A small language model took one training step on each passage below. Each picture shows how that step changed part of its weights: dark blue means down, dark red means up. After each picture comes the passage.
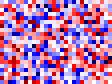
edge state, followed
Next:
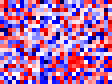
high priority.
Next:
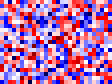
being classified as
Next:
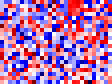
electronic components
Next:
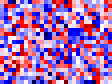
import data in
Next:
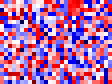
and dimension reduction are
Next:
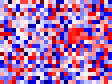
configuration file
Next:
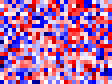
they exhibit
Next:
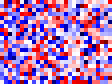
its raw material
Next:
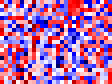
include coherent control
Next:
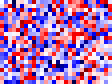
starting point here
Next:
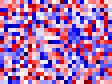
and consulting
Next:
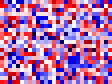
models), or,
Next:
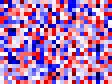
results Sample
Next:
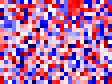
of a wider
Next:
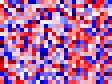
of terms within.
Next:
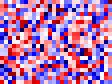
banking services
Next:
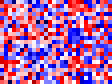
– the knowledge,
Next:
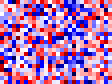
area began to
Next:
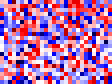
of admission,
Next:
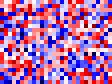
with others in a
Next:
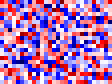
over locations
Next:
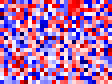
of time.
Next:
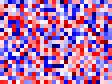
Information Technology,
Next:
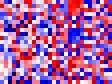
is expressed as
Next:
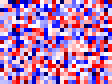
final dust best fit
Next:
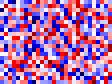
our values of the
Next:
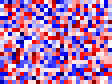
every regular open set
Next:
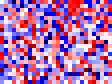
middle point of
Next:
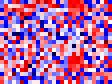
the need for future
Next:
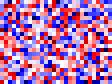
any spin operator
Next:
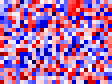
found possible correlates
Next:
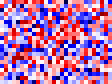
built on the
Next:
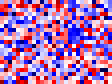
$f \rightarrow
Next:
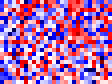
the right panel of
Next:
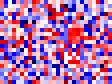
and JAR22
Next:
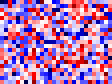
compact term
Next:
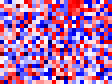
is a fixed
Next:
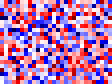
between variables within each
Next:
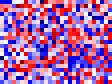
only is the
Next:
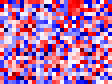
constant and is
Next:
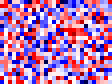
check the
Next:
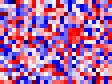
to be included.
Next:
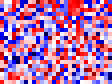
a strong interaction
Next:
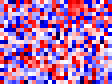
effective action is
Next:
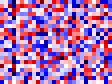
section. Eq.
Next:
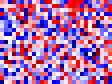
of this research was
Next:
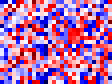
defined as the final
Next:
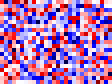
people that have
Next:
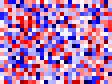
community standards for
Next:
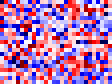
involving Dual
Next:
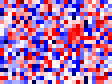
developmental period.
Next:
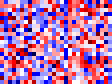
or sequential,
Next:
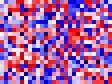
that the most common
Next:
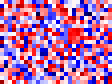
of absorption features
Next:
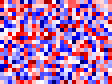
for the normal case
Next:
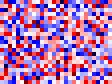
edge services. The
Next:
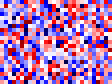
India has long been
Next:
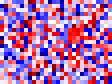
of freight
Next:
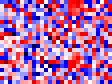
each equation, have
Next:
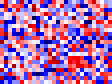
such contacts,
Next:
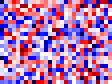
uniting all the
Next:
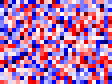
The corresponding figures
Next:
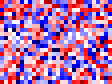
for additional 15 min
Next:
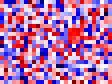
of T₃
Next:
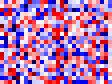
particle swarm
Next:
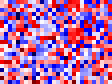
number, rather than
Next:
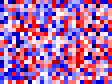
total number of
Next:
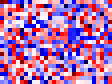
analytically in the
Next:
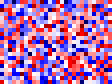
hope to the
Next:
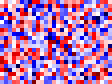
Th or U
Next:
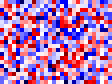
tailored health
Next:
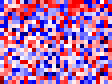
the incident power
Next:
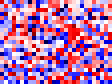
legality of
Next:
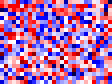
confidence in the
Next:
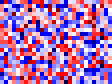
The duration since
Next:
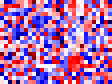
also reduce system
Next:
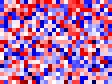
the present model with
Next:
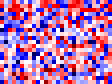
in Environmental
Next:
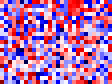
differential and
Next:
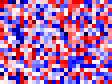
laboratory frame
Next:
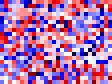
The freedom
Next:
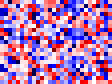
regulations are hard
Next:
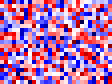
of four components,
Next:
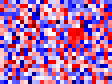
liability for any
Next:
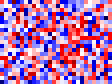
start of
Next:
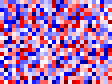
amount of physical activity
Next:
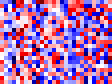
text. After
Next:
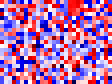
of strategic human
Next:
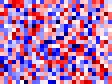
sustained attention
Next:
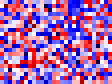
GeV, the
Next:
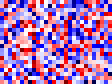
This paper examines
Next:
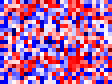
the addition of
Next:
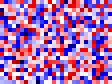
but not significant influence
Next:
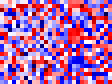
\\ denoising
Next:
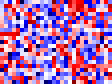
fundamental representation,
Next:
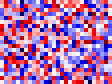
scalar- or
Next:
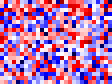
to enable
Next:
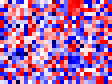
processes and their
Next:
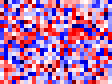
the union operator
